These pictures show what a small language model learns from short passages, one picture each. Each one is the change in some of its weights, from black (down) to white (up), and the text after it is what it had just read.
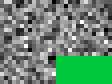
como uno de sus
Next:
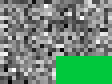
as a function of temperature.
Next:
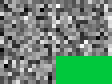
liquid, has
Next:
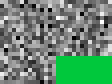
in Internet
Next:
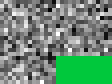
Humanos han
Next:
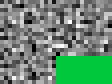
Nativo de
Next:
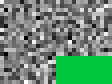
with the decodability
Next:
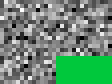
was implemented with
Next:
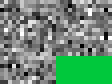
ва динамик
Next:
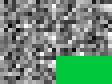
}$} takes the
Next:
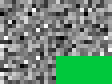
\bibitem [{\citenamefont
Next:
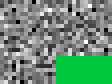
make sure that I
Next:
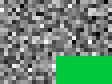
for sufficiently
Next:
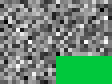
mulheres do que
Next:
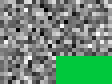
opening of the
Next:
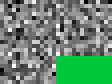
está relacionado
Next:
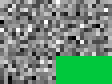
to studies of 3D
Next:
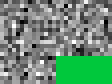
si só não
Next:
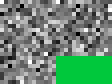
{Li}, \citenamefont
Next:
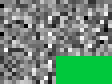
usual transverse
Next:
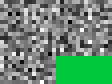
currently raises
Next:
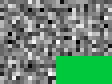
residual conductivity
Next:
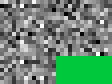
de acordo com
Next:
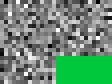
modelling across a
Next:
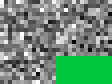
transfer by gas
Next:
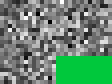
P. Sethna
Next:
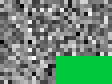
\beta }\right)
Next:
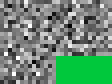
point in the latter
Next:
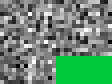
The authors of this
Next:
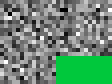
posici3n o
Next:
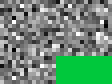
e facilitar
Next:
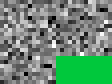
is based upon work
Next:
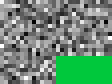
particle at the center
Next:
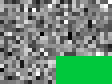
not found. This is
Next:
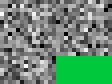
assurant une
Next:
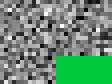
or $0$, as shown
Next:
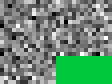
representation of the 3D
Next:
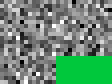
by Rockridge
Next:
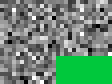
simulation can survive
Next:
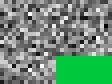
solution, and was
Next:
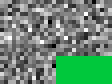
the Fermi edge
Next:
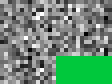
basis with a
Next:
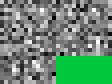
which an extensive
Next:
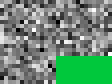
multiples thereof are
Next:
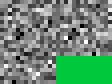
the $s$-wave
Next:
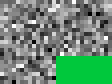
dark Higgs
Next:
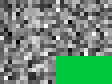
transiently ordered
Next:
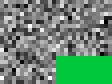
Sí Nota:
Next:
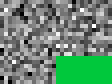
in spacecraft
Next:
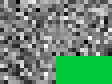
the equivalence
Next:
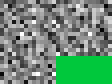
В рамках
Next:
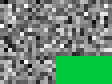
The ANN better
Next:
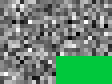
This signature is then a
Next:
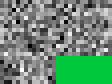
player. For
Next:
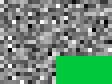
check, we
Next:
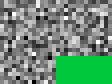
the assumed initial mass function
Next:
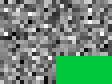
на одержання
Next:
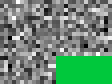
the holographic
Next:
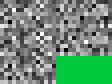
manteve seu total
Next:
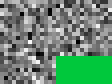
Wong, D.
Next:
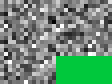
transfer is in the
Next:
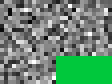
no modelo, para que
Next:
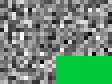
all have the same gas
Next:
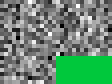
– vazn.
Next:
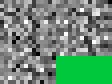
from van Zee et
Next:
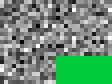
shows the positions and
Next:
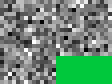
discussing Wang's
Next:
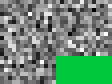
The strength of the
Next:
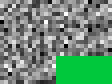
to analyze or where
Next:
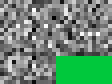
will lead to frequency
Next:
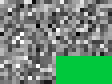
$b$ parton
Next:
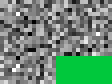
\approx 3$
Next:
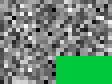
junior team
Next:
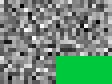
initially estimated set of
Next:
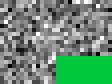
thereby providing
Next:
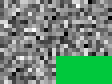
platform allowing
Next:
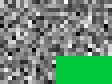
function has been shown to be
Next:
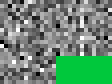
que determinan su
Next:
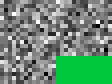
cD galaxy
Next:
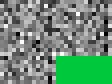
ikan pada
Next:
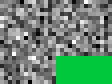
et signé par S.
